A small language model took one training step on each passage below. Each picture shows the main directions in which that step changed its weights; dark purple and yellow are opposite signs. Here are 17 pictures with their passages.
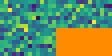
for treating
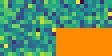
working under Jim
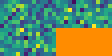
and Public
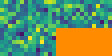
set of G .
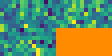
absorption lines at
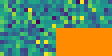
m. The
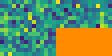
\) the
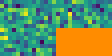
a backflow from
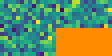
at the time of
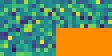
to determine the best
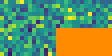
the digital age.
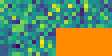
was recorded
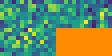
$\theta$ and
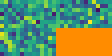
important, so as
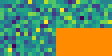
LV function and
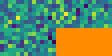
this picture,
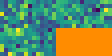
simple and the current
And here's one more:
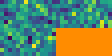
literature review of current
